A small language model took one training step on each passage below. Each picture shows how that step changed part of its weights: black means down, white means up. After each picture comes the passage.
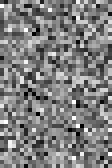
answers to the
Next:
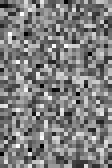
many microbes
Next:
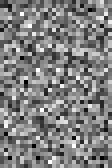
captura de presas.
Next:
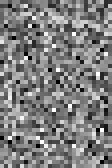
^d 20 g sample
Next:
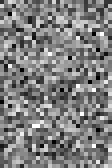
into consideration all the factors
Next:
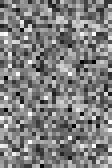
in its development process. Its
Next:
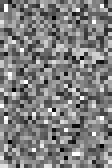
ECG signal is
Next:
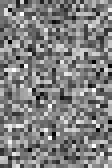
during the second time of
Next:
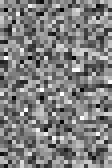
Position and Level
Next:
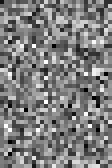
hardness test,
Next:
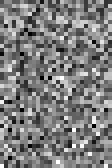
rank 7. We
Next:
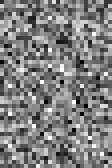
following aspects that may
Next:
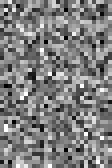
nebo environmentální
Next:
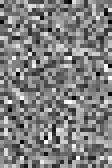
of India promoted
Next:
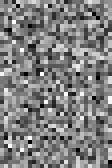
Carbon black is
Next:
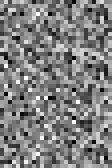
in journalism in
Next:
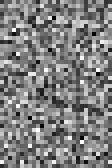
technologies in modern
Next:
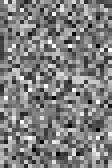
on the younger
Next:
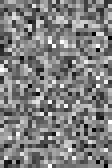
has changed higher
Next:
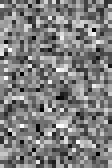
provided a means of
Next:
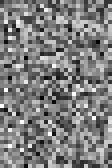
lies in the comparative
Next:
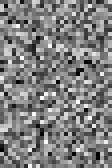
chiziqning xosmas
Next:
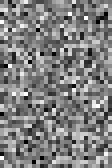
hanya bersumber
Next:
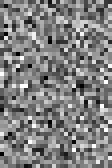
today's population.
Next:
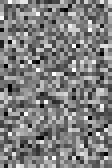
portent sur la vie
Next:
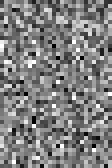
sativa*, but this
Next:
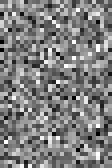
до незначного
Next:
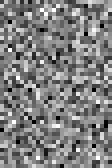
convolutional neural
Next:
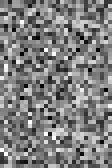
A study by (10)
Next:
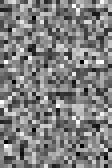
World War
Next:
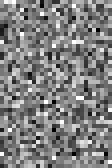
with eye tracking
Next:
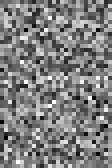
challenges as a factor
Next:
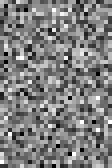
total land area in
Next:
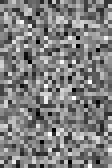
the information brought by
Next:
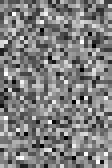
come to be known as
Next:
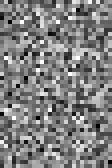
rompimento com
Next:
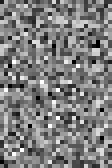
afin de relancer
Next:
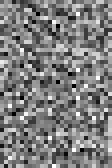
in table 6. The result
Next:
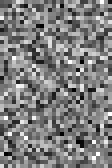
hausse a été
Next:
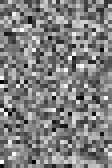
were intended to
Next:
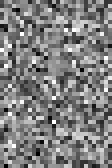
in the past, can
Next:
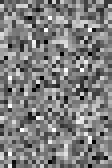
simulation results show that it
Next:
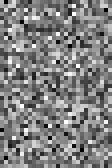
en terugbetaling
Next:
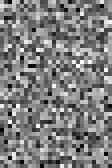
eher das Gefühl
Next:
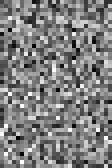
abarca lo social y en
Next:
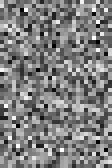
olan (no. 2)
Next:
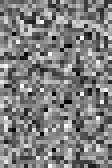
among human. As a
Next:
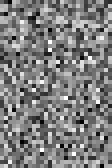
Herein, we report
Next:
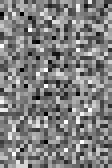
базувався на
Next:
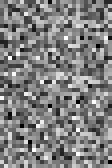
and discussion 2-00
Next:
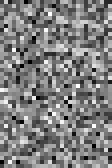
2. From the data
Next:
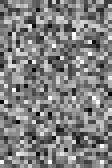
styles of music
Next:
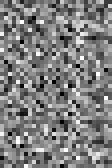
OF LEADERS
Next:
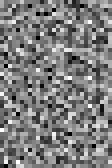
la présence de zones
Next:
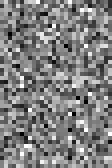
in this camp,
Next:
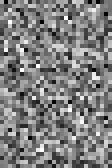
a study by Equation
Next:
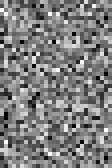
ta shtat bundan
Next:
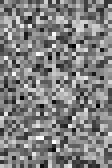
notes. This representation
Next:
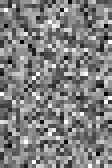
отчитат, че
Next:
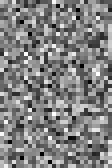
of macroeconomic
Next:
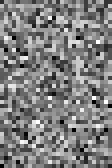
market. It is used in
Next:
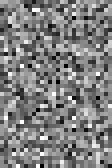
lieten een
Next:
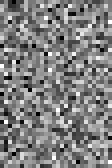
- Cyprus University
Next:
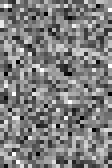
theorem be true.
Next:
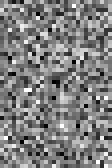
and grow stiff,
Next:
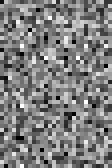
janrlari - terma
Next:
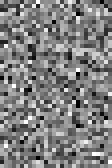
The Navy does not
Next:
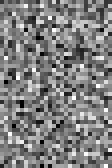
possible. As studied by
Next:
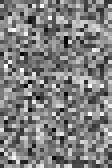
level by observing transactions
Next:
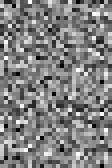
de REVISTA
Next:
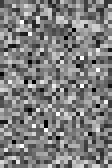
same variety. This result
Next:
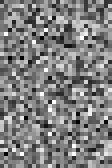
model which describes a
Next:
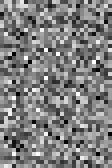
праздниках и
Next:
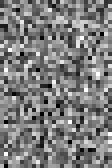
in year 2011, where
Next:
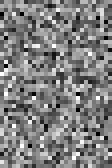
собой источник
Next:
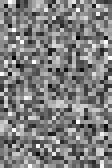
de onderneming
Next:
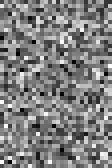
such as years of
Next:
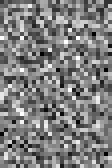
now offered at a
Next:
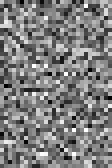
progetto HPL
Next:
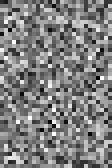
cada 100 lo que en
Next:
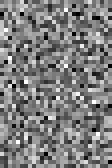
зеҳн билан
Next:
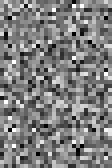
II meningkat
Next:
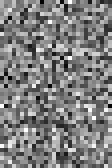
scope of the present
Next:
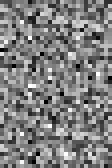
Care and Research. It
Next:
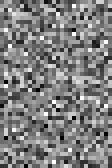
to seek dental
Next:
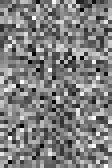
real users allows us
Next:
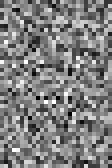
in the presence of other
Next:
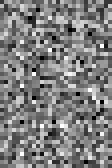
sampling with better results
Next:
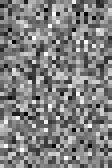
hasta lograr su
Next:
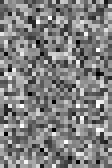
speakers or a particular
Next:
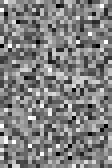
bolalik davri
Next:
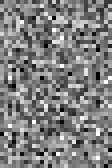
education programme because
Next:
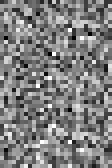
the initial conditions
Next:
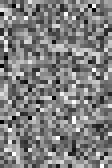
de mayor edad. -
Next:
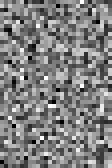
Co-leading the
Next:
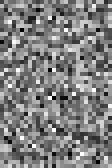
data with a purpose
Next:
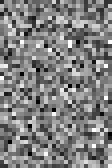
main concern of both researches
